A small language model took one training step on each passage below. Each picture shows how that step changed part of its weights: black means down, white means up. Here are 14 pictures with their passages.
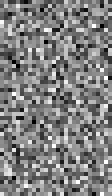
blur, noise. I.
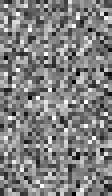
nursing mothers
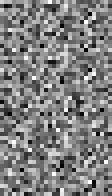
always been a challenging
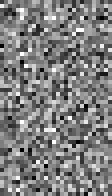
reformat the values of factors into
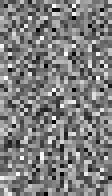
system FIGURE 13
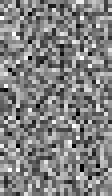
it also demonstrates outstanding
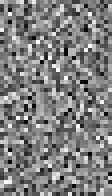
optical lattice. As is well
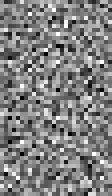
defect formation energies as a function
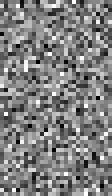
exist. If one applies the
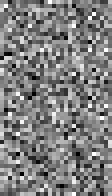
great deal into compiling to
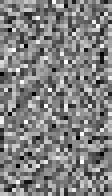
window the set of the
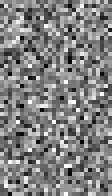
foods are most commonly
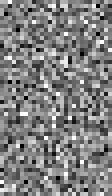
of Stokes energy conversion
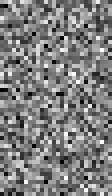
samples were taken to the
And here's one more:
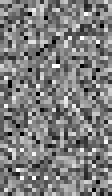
$N(\xi,\tau)$ & number
